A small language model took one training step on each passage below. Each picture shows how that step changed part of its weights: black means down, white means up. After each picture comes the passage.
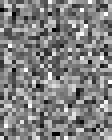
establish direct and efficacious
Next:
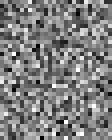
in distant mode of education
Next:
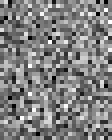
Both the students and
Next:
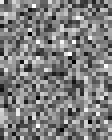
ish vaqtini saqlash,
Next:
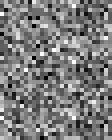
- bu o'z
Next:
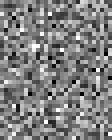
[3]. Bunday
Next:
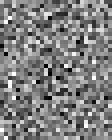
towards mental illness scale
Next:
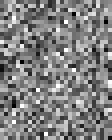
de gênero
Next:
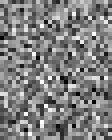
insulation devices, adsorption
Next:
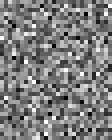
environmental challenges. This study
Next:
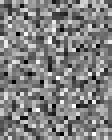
that the health and strength of
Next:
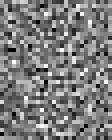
offer better performance than conventional
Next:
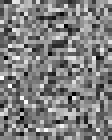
to'liq foydalanishga bir
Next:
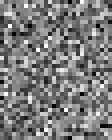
virtual kanban
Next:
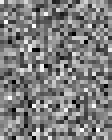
engagement in the educational process of
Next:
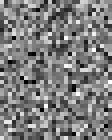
communicate with different communication standards
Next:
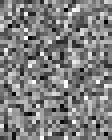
pointed out that there
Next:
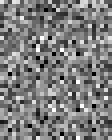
que, no interior
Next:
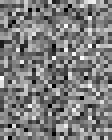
13%. This might be due
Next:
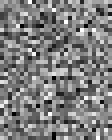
it does not mean the
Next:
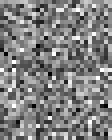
competitive advantages by
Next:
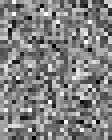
change. Traditional organizations
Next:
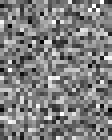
article: Saddam
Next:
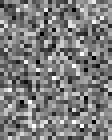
optimum solutions: what
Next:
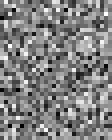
V. gentle turn
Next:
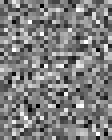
curing conditions of composite
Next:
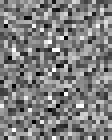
fuller version of this
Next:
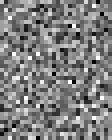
phase occurs below the
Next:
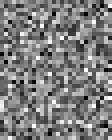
potential. It generates around
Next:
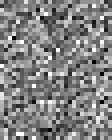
в зависимости от
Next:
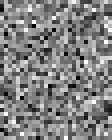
instrumente care au un
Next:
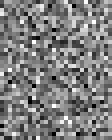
green leaves that are
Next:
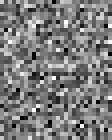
The other modes are the
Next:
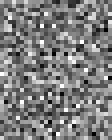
access to the central population
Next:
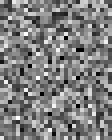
to the objectives of the
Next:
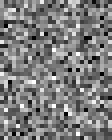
A clean, dry
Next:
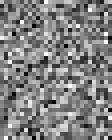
ota-onalar bilan
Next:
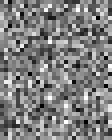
kamolotining muhim
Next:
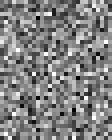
*operando* conditions by
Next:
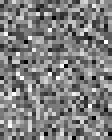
by the following equations :
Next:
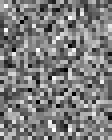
and children and dif-
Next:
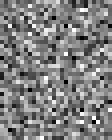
secular psychology. As
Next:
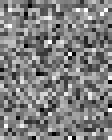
fuertes con el mundo
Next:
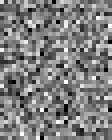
The aim of this study is
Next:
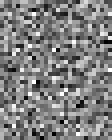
particular those defining the structure
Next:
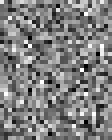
is waaraan de
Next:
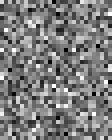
The interesting fact is,
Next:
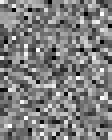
the occupations of a
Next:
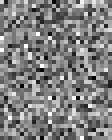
foram aplicadas por cada
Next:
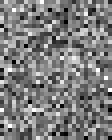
ya da ortak
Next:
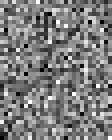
ularning xo'jalikdagi
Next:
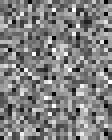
"control avanzado
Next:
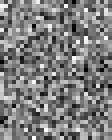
tezlik va kuch imkoniyatlarini
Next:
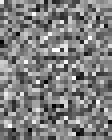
survey and a list of tasks
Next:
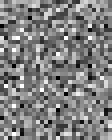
boosting understanding,
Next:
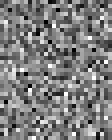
perché la paura
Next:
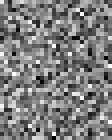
is customer preference.
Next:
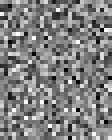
at Chapel Hill
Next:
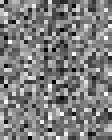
bolalarning harakat faoliyatini rivojlantirish
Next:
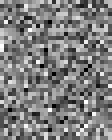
less fairly than
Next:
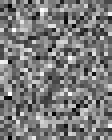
this, a recent review study
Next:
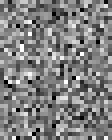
was observed in the JV
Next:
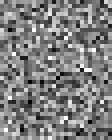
kind of software is far more
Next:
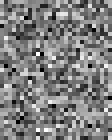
ma‘lum bir faoliyatga
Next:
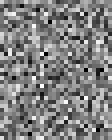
resources, including diagnostic
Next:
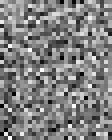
or dressings; also
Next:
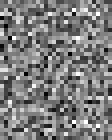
zamonaviy taraqqiyotni
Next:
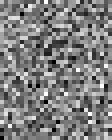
talqin qilindi.
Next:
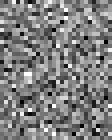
the mandibular first
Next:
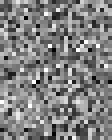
at each cell is used to
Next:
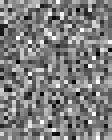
ko'p uchraydi
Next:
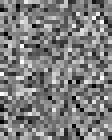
ser el que soy.
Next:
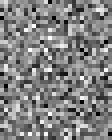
обычно используется
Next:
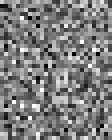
a major global public health problem
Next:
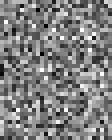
varieties planted in
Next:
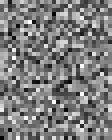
was being accelerated.
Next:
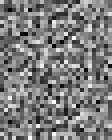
and the activities performed by
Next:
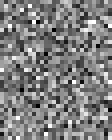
The Forestation Project
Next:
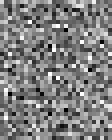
may disrupt river
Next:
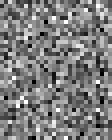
g}{\partial t} =
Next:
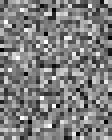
concentration at the corners and
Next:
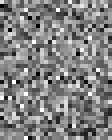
a rare entity in
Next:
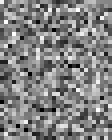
framework has yet to experience a
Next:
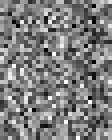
per descrivere i
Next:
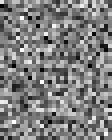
a writer to use
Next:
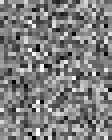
educational technologies in the educational process
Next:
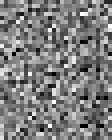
morfologik tizimini
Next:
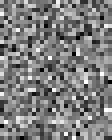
au niveau.
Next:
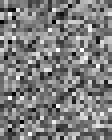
пошукова система
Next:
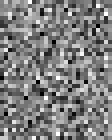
be attributed due to
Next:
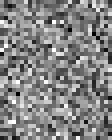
(PLA) established the
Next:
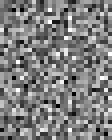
salt farmers bring
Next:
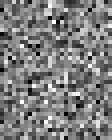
a series of webinars
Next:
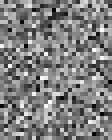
در جامعه
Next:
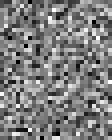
ascendant ; et
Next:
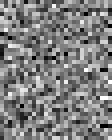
centre, is a
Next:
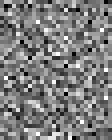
allusions to the
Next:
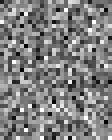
atenção para sua
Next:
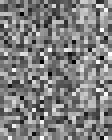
Drive As mentioned in
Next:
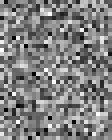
на отдельные
